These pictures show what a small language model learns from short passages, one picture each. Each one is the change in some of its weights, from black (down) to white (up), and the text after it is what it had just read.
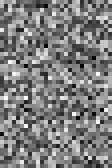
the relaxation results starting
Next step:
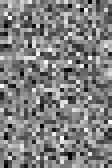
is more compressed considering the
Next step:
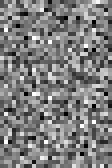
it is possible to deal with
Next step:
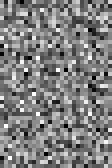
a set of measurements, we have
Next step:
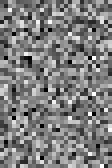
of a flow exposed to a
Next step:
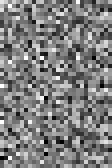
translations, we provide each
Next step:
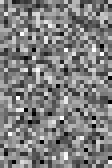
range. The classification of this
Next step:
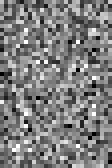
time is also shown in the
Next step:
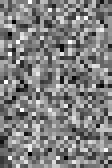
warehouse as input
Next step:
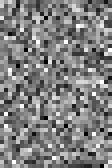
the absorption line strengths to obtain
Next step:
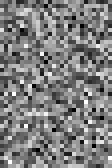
1$. The arguments are
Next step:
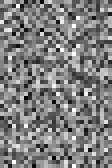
interactive resource access
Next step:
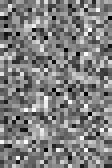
Hot DOGs are
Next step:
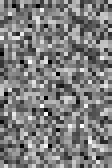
motion, we can define the
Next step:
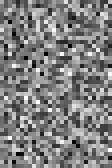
given channel length, $L$,
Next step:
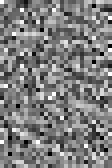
the scale of the graph. }
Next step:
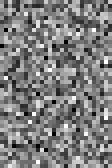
potential coupling terms) ones depend only
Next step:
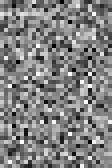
| IBM | KO
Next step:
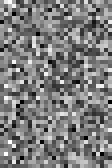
as in the main text.
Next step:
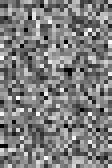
is a continuous number. For
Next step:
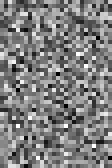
high accuracy. In the context of
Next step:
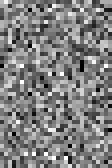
constraints $N_c$, which
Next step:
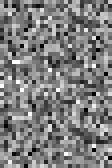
Hamiltonian in this frame. The chosen
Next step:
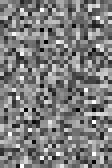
the top of the figure. The
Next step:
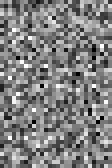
This separation of scales can be
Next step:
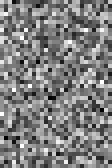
for this case the three-body
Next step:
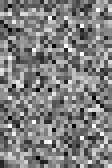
B2 and B3). At
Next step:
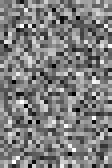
discrepancy. The
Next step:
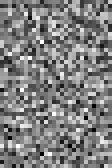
special interest in biology and
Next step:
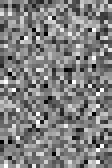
This methodology should be applied to
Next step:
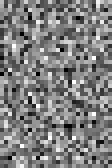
eigenvalues can be expressed as
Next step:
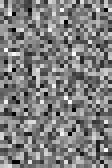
approximate audio transformation
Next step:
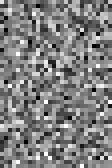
such codes later. First
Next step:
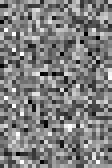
are not within the scope of
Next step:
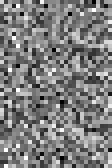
the self-impedance
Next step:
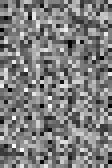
is determined from the best data
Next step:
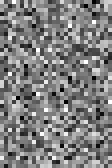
of local filtering controls
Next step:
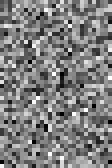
results in row one, with
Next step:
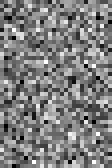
the obtained spin Hall angle
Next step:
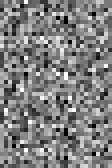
{De Angeli},
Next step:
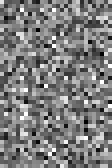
the angle of this line with the
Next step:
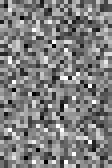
of array manipulation have
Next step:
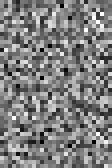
one of the most important features of
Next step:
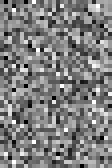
between temperature and column density also point
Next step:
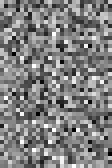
dark matter mass so that sufficient
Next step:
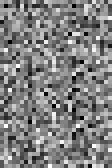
photons per pattern and recover
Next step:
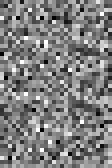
\sigma v \rangle \simeq
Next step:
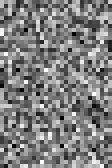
the non-zero boundary surface term
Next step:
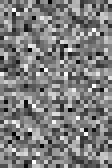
\NO & Fixed
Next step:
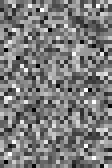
the shadowing factor for
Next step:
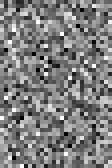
selected features. The ordering of
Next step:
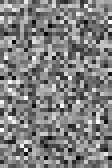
propellant utilization
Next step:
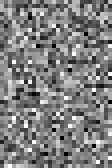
practical applications. Here,
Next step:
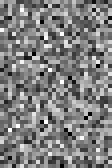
the experimental values. This point will
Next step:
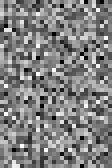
GRB using several other
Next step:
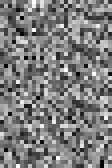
segmentation \and
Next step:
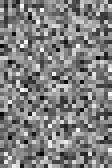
variation indicates that longer flare
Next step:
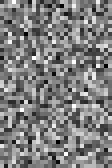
the braneworld approach
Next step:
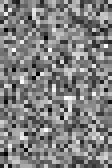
to be the metric volume element
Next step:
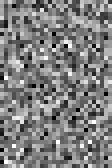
HEG xc energy is
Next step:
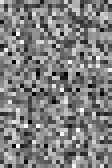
they effectively arise via even
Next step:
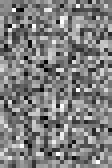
negative impact towards syntax
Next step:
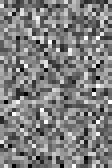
order. This agrees with the
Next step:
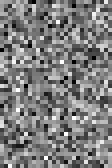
of the target mesh,
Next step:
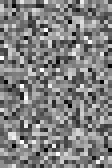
coupling regime with cooperativity
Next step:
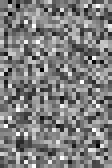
AUX1 plays the
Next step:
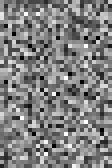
A summary of this method is
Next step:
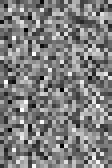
of the particle from the reference
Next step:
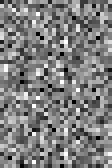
\gamma^5 \ell
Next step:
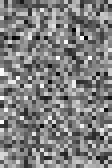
a total lock-down,
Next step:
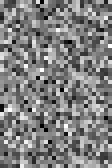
asymmetry measurements at the Z
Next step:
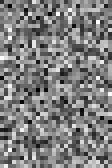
that the scaling limit is attained
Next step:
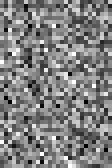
possibility of a phenomenologically
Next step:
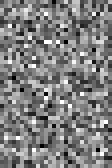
{\bf v}) $ towards
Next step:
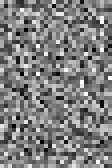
MFM of qubit or
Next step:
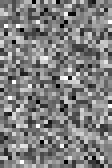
portion of the array
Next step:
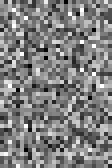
is conceivable that both
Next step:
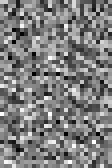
to the multi-layer nature
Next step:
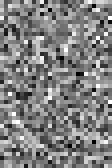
method. For the cations,
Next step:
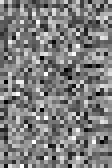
this proposition is necessary. For
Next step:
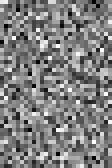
groups to discriminate
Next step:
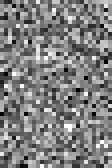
input SRPA operators are chosen
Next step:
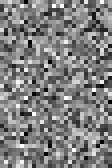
threshold of the process. Our focus
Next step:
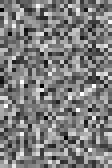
the stretched
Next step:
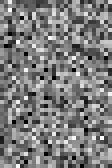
that evaluates the alignment between
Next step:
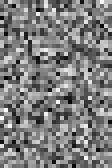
system shows that the equilibrium
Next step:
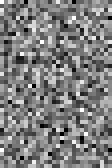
LoS, long =
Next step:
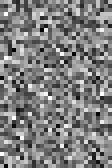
but in the sense of the
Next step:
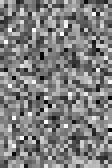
the critical temperature. The result of
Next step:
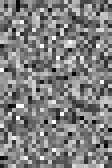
two-point correlation function) is
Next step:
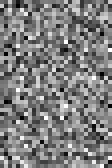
the ratio of the sound speed
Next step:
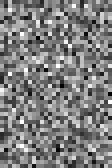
of a magnetic field, the
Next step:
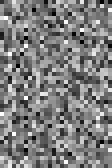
performed what-if analysis to
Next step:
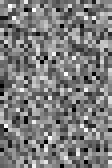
discs is primarily determined by
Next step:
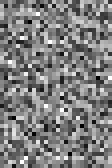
MeV$ needed to explain
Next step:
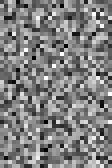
the LRA on strongly
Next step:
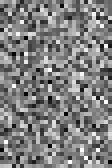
the original determinant (related
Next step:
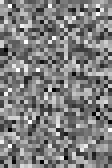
\caption{Block diagram
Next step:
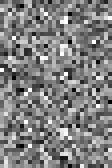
{\it WISE}
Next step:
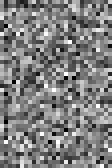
ferromagnetic layer with the
